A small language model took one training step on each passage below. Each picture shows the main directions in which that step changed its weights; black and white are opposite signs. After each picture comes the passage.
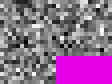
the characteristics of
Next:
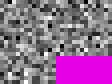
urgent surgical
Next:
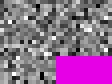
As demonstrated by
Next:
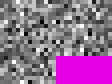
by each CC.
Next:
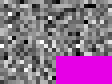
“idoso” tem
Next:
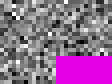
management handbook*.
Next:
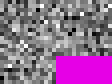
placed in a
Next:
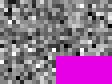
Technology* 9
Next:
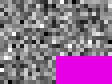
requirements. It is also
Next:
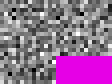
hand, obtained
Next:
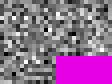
to Eliminate
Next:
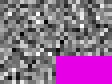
creep strength of
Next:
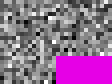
health workers, a
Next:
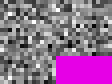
- during repair of
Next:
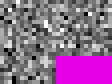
2 5% Total
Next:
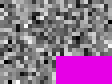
period specified
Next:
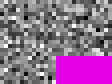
posicionada em
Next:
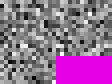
patients are often
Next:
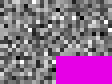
was recorded based on
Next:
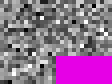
range) collected during
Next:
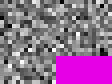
XVIII asr
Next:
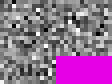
funciones y
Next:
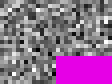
effect temperature has
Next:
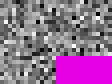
in the monetary
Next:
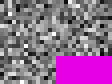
mall facilities.
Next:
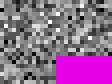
was inputting the
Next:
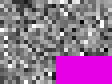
the value achieved
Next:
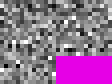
their lives.
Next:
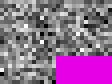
ECG and the
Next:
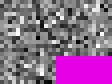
можливі при
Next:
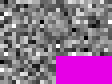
of Debate and
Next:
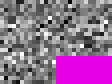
rarely followed the
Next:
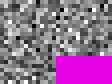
Ota o'z
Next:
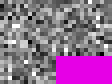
Pensiones es el
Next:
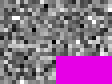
Cotonou et
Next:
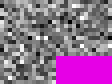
their host communities in
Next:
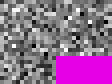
enfrentar os
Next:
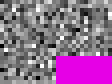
kirish resurslari
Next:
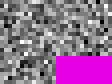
carry multiple
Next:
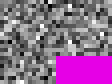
or PC3.
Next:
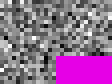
and soil containing
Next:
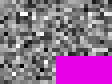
Finlandia e
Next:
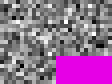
actual engagement
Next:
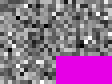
*status* de
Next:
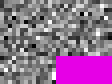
(Roberts et
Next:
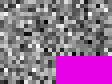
3 condutores
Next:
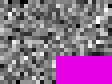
a similarity of at
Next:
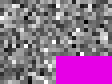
6 parameter input
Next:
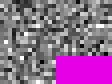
the finding of this
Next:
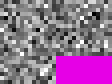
la cote de la
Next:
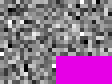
eshitish bilan
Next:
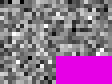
to teaching, not
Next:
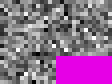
use of chemical
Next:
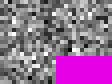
able to solve important
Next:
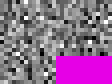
do artigo foi
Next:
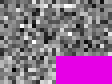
remained comparable
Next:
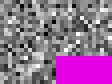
ще й
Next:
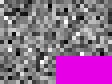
2022 inclusive with
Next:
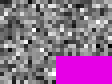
in PPR;
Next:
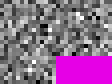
common cause of
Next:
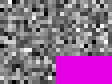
criteria being more
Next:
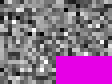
a knowledge-based
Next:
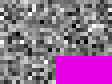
and communication, standardization
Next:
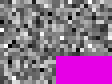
etmenin bir
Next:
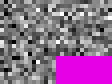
ist stark von der
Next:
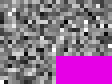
kartı ara
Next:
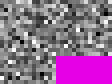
this framework can
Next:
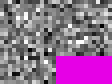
citações e partes
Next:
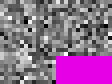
When modeling the
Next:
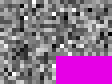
Three pilot
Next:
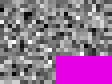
anglangan vaqt
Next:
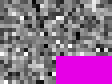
поскольку и
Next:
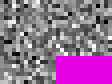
Bu masalada
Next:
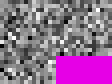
crianças no
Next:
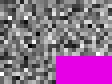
cultural exposure,
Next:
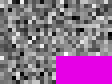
existing capacity at
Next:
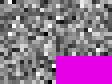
és levegő
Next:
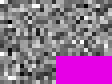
nos dias de
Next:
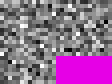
shape. Some
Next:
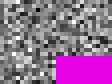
Although the
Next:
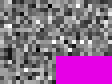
model parameters,
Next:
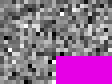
interindividual Fig
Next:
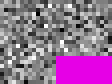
paper presents
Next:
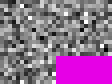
B. Luo,
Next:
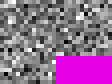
de pessoas que
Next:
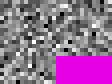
quantitative and
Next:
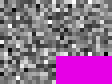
7) was done,
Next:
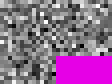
scale runs from
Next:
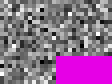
w kierunku
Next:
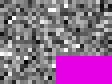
¹ Ramazan
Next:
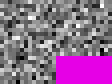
maternal care to
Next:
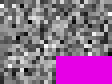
custo ao
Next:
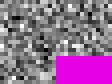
absorbed by
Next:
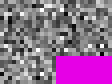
Pence, B.,
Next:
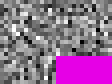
por vezes, se
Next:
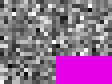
built on a
